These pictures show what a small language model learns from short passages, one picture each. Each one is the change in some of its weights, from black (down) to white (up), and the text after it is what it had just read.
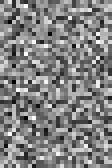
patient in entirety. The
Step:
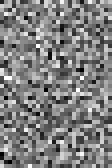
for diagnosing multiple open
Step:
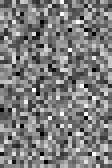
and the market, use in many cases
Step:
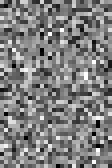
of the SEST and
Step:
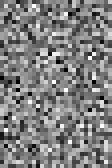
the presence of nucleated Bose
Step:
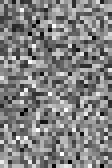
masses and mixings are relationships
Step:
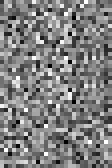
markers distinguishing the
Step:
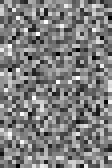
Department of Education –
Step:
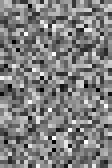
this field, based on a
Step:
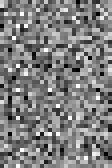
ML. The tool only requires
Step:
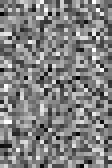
for the D6 and D7
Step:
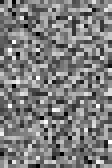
uncertainty in this mass is dominated by
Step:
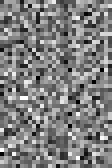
As is well known, the matrix element
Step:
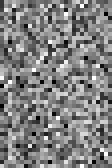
the ultra-discrete system
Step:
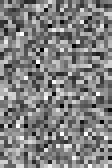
= \exp \Big(
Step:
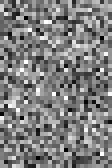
cyber criminals, can
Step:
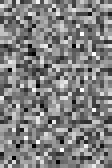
of effective actions has seen a great
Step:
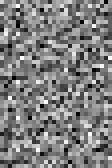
The series was developed by collating and
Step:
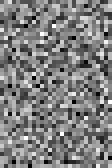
possible in a system with only two
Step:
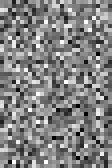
space. Since the Dirac
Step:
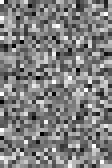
A main theme in this work has
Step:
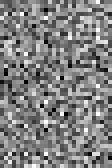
%Recently works by
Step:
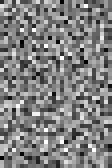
of percolation paths involving
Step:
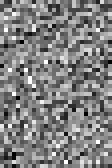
frame as follows: the
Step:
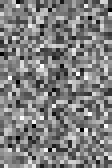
inelastic scattering of photons by
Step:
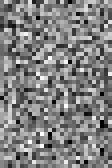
intensified capital circulation
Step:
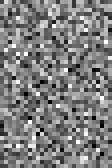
the left-hand sides of
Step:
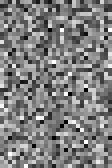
of time for impact parameter $b$
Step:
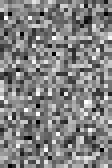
Unfortunately, there is
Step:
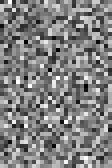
code MUST compile
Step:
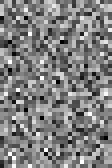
approach to image, proposes the
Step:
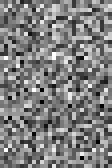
been developed using open source software, including
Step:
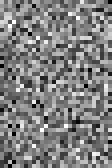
approved by the The University of
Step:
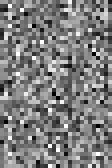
and Bethe ansatz
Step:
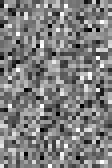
\right)$. Then a coefficient in
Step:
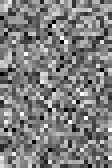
reverse time migration}
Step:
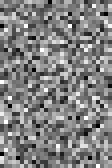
unique words present in the section
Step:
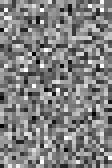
Estate duty and
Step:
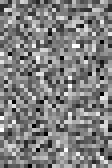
uptake of flax,
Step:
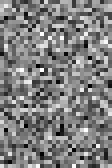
will imply that A^{-1}
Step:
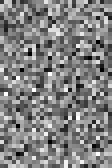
antenna surface, causing
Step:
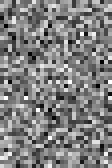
fix $a_c =
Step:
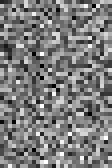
do not study evolution at all, our
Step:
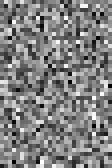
in 67 texts; and
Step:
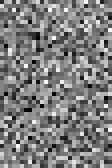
in active mode-locking regime
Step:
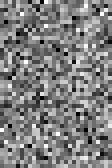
correctly identified ITNs as
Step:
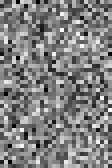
and symptoms are
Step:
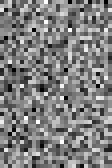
understanding of animation,
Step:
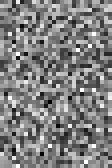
with four banks in each
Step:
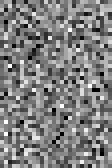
population. Keywords:
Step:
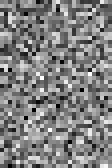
does not manage their networks, it
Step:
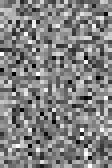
essential for their success. It was therefore
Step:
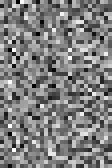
and assignment, however, the
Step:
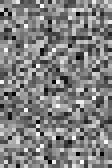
a platform to satisfy needs of
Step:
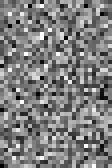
this idea was subsequently given by
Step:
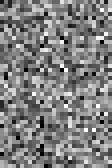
Taxonomic revision and
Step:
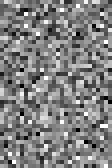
GHz. Afterward, the
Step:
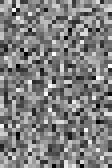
characters that attempt to
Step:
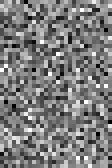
yaw rotation matrix from body to
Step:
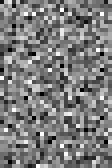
underfunded public insurance
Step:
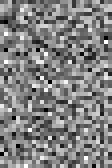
demonstrate this use case in the
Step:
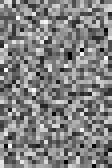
cognitive and social
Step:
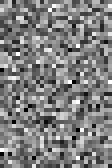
is a wide range of data
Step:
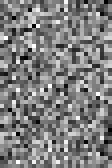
matching conditions does not seem to
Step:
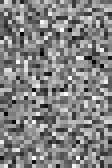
the form of a percentage, as
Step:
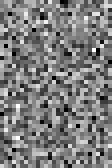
asbestos calculated from the
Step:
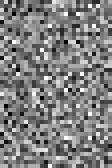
chancellor and his
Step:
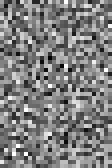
exceed the last level cache
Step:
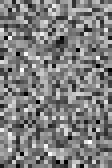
balance across the transformer,
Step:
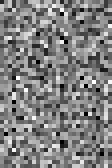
on how societal structures reinforce
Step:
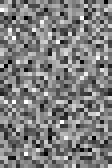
enhancing security and privacy
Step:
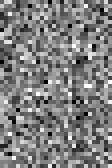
for blank Au (blue
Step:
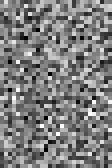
it is reasonable to argue that
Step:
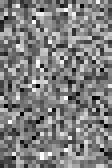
the plaintiff's
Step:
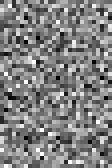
has been encouraged to cope
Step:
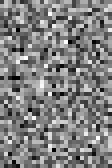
the diffusion exponent based on
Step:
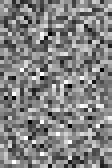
reduces, after normalization
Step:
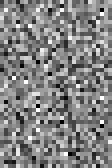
the chiral truncation
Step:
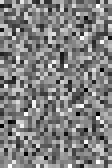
and for case IV -
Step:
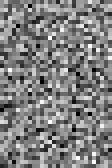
is extracted from the fit of the
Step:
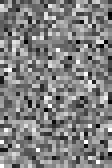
shown in AlGaAs
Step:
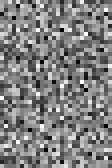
of metadata to create new
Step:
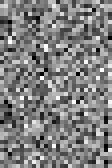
we construct by formation of a
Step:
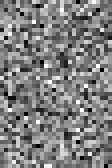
it had a mean score value of
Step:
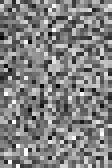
bone formation as well as
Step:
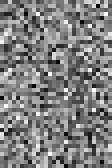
Transmission Costs:}
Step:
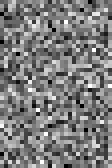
modfiy the ionizing
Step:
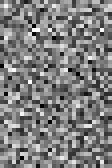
are valid only if the metric is
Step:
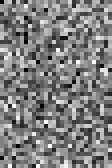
international organizations such as the
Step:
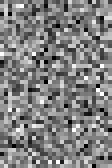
time measurements of LV circuits
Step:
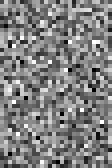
the bath correlations decay
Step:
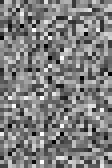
events that shaped the
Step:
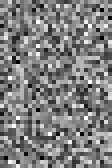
\BI\ events were generated in
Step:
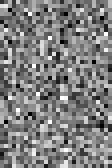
associated to the top or bottom of
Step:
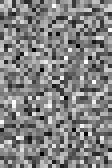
replacement. The resulting dependence on
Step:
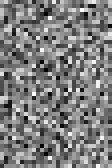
culturally and socially
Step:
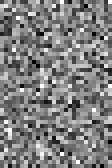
of Industry, in
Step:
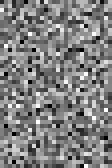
contains calcium, magnesium
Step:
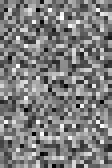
results of single-bounce
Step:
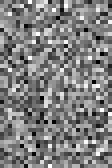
5 Skeletal Muscle
